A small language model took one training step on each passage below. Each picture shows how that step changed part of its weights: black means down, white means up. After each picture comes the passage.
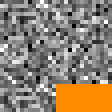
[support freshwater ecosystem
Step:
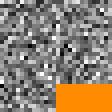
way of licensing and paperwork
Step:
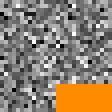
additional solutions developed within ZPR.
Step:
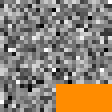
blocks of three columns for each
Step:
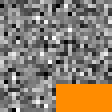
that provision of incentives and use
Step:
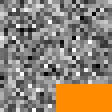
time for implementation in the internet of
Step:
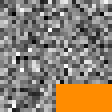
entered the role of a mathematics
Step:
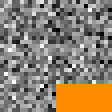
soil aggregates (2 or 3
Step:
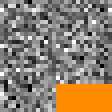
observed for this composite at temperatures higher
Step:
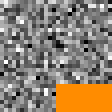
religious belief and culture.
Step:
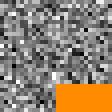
Standard Molecules to the
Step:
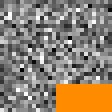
the lemma (denomination),
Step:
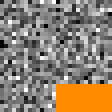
three stages Fig. 1.
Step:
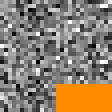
semi-automated system to
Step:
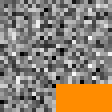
in potential without showing breaks, both
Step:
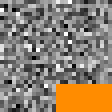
measure of reliability) will be applied to ensure
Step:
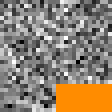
Scenario 1: Using the
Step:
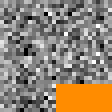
capital waste and ensure that products reach
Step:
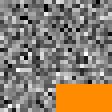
undertake more than one activity around
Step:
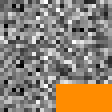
of retrieving the necessary information as
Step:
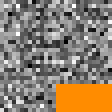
is a significant development and highlights how important
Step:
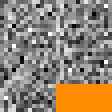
gossypibomas a
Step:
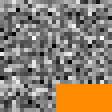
diet of dairy goats.
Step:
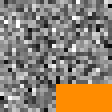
neutron reactors. There are
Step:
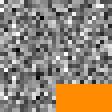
of reheat flames.
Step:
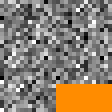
comments and posts on the
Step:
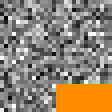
the sum of A_1 and
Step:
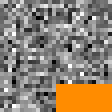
adopted in the works [12,
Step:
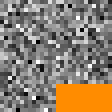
success, contribute to the making of education more
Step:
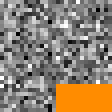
this context, Active Mobility has
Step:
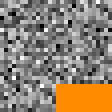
instances, with unknown
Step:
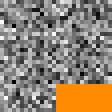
kind of regeneration of the
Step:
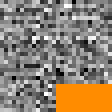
biology. Proceedings of the
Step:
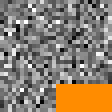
noted that k_{si}
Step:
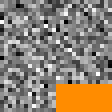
Zelnik I., Klink
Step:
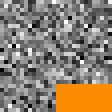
hospital stay were recorded. Data was
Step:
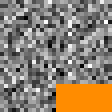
urinary tract obstruction. The
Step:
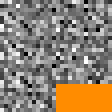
was recently introduced with the aim of modeling
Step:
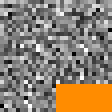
of informed consent Informed
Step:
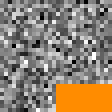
related to frequency (Hz) and
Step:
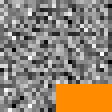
Universal Basic Education
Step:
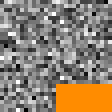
modern works of art as they are to
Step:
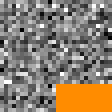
The resist is then spun onto
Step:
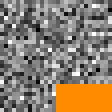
patients and equipping them with key information
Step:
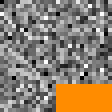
much time do you spend using the
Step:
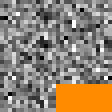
by acquiring the meaning of the original
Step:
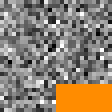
Permanent Contraceptive
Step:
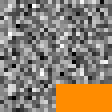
Result and Discussion
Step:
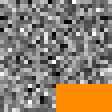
order, by sandy clay
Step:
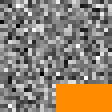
No, n (%) P-value
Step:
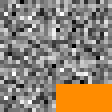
to highlight relevant concepts or to enable
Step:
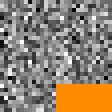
1995. The remnants of a
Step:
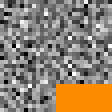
are presented through videos and
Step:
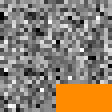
A.E. et al.
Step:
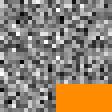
for each PP configuration, which
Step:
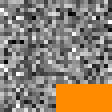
tests, an analysis of variance
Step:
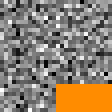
Do supernatural beings bestow
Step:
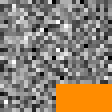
this statement, because regardless of age
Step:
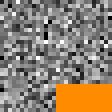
LocalRetro ·
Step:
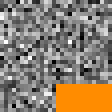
to develop higher order learning skills. This method
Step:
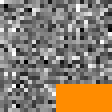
uptake, hearing improvement was
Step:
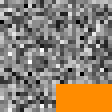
the results of embedded
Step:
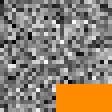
at which an employee takes and
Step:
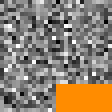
second generation hybrid lines obtained as a result
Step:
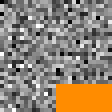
area (µV.sec)
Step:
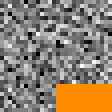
known by most of the participants. The students
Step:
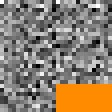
of completion or teaching credential or
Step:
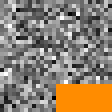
the research community and the prevalence of
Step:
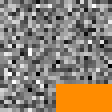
Material and methods The studies were conducted from
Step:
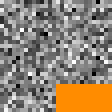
with features from the OpenAlex
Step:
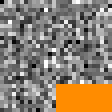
one-way analysis of variance
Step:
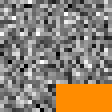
focus on leading her laughing into
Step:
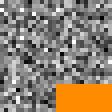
for fiber composites is in the range of
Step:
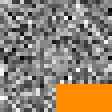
sequences were selected for the detection of
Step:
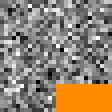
complexes in hydrochloric acid medium
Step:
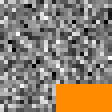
shade and firewood
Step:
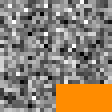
stimuli are perceived as more
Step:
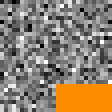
deficits. First off,
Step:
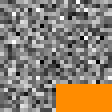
soils and prevent their redeposit
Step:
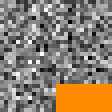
be good role models in developing the character that
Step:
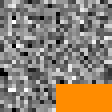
are summarized in the corresponding table.
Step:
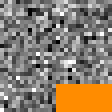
message evaluation and source attributes may
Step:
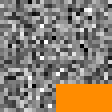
be living in regions facing severe
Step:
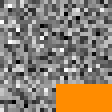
scattered mitotic
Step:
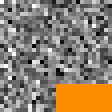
update cycles. The
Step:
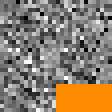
which is also very low cost and best
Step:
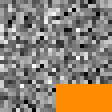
of international auditing standards, many countries
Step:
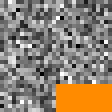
and the profile created from the OCR
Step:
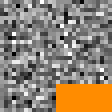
have a number of unknown free parameters
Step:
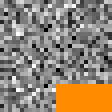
sections, however. Mesos,
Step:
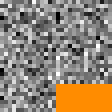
A. Maly, J.
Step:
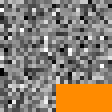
observation systems. The quality of segmentation
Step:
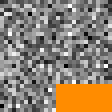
has the same stability as copper complexes
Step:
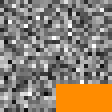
linked to momentum flux
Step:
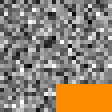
relying solely on electronic resources
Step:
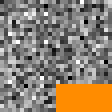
the NANTAR algorithm updates
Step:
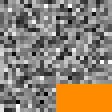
a rotating disc and reflects
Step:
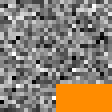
from the current results that protein of a
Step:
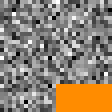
has been renamed to
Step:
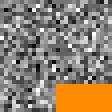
impairments related to fiber dispersion
